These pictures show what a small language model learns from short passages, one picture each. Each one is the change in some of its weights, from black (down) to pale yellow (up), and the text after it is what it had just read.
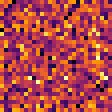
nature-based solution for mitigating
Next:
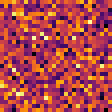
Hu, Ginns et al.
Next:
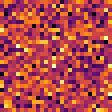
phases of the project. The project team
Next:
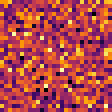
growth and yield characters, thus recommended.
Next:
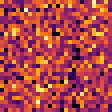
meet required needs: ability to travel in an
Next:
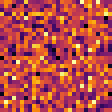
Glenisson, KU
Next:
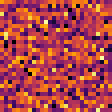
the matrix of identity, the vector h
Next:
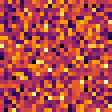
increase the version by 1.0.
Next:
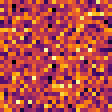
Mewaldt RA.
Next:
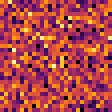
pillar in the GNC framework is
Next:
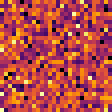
[145] or even game design
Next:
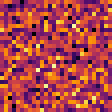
purification. The fish mortalities
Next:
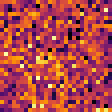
at each a_w was used in
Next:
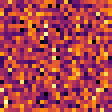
save lives while likewise preventing
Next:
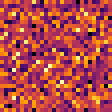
uses Genotype-Tissue
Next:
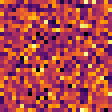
the study, 89% of respondents were fully
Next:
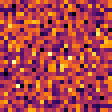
iron. At a reduction temperature of 1000
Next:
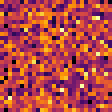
3. External submerged
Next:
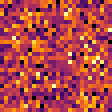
communicate, collaborate and connect with
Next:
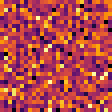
In the second (high cost), we
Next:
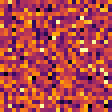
inter as well as intra personality flexibility
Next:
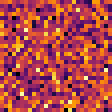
with lower uncertainty aversion over the same
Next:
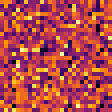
Scholar, OpenAire,
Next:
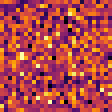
often middle class families too
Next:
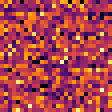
study measured the prevalence and severity of
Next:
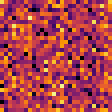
this phase of the work of mechanism is
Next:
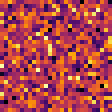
carbon dots characterized by various techniques like
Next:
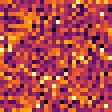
factors with constructs and the comparison of
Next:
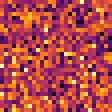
re-plannings, historical
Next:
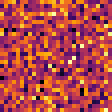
T_b , final reduction pressure P_s
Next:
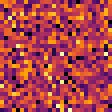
Barnyard grass Mallow
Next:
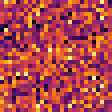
(ICT) has been widely
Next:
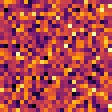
BMI with injuries and
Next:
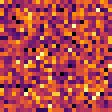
market conditions (integration of innovative technologies
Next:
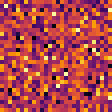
2013, particularly in the context of digitalization and
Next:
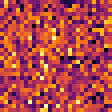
is one of the best classical approaches to
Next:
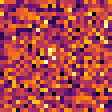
the birth weight of the new
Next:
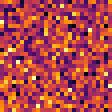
compared to macrophage-assisted
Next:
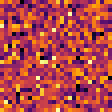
identified samples of varieties have significant difference in
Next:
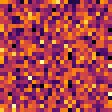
that limited resources could challenge efforts to enhance
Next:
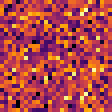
cycle At present, guidance and governance on
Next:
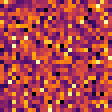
provides transparency of the organic supply
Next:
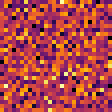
et al. (2020) opined that soil
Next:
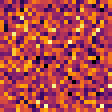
corresponds with the appearance of the
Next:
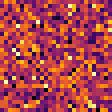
are made through modern software tools and packages,
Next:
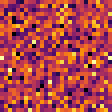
domestic product by the type of activity
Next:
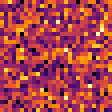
consistent with later redactional layers, similar
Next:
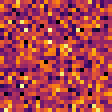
\end{pmatrix} =$$
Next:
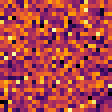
and customer-oriented behavior, in between
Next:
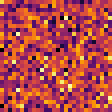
the relationship between ABO blood groups and
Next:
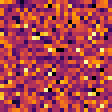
already providing the impetus to improve the performance
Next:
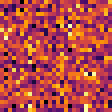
preservar e valorizar a
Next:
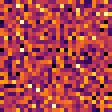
1MB In Table 1 presents that the various
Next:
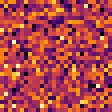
Joseph St Geme -
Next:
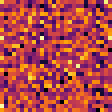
Performance and speed comparison of several online
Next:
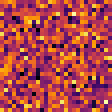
in social environments to construct meaning and
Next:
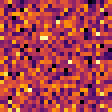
stated that it had a positive effect and
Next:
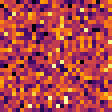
Biomedical). This potential conflict of interest
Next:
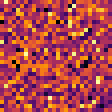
learner discipline, the DBE
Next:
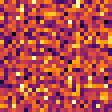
Open Science Cloud FAIR
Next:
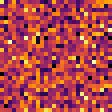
be as open and free as possible and provide for
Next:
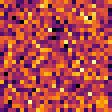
wave climate taking into account its temporal
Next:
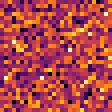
enabled) of this paper includes an
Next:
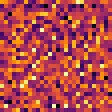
Selective Laser Sintering
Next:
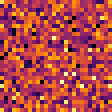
activities and male owners dominate the
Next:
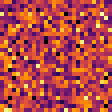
task. Figure 7. Training and
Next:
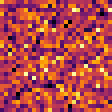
the number or duration of recorded loans.
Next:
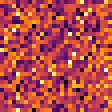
manuscript under L.K.'s
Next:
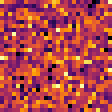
the country. Security: Another factor that
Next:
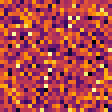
fundamental component of red blood cells. These
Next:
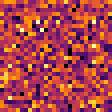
in them. The "golden mean"
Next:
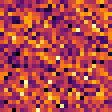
on the damage internal state variables. We use
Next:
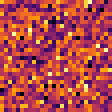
the paucity of well-funded
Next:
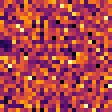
and phage-host dynamics.
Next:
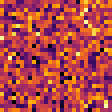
sexual minority adults. The
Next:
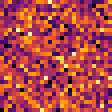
storage time, and the weather conditions.
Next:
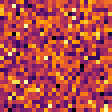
- Dependent represents if the patient has dependents
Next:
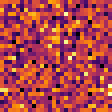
out not only at the initial stages of the
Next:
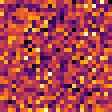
the purpose of accurate diagnosis can be
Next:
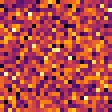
do not happen. Upon
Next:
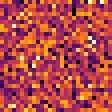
virtual clinical data generation is based on the statistical
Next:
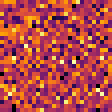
in both groups. None of the patients in
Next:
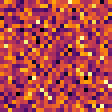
of the battery pack in the
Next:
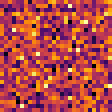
enough Master Mix for all reactions
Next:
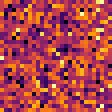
weight gain and feed intake of the
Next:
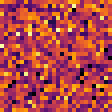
the PVDF sensor. Therefore, this
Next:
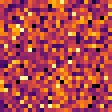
played by *Som* in the traditional
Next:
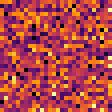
morphology of this family of materials.
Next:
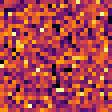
thrusters. The force probe has
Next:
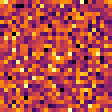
and D. KISHORE Department
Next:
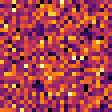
is a world's premier international development
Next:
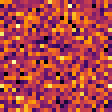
outcomes. Rushing as a factor of
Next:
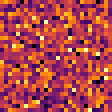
around 22 degrees, using basic
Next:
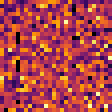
see as the biggest barriers to
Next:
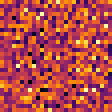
relevant data modules Every product dataset can
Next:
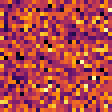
optimally applied and strengthened in each
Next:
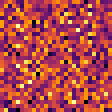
and progesterone stimulate the development
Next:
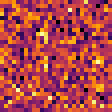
during the COVID-19 pandemic?
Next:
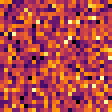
complexity between the CFAs generated by the
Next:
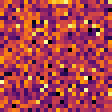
and the formation of micro-cracks,
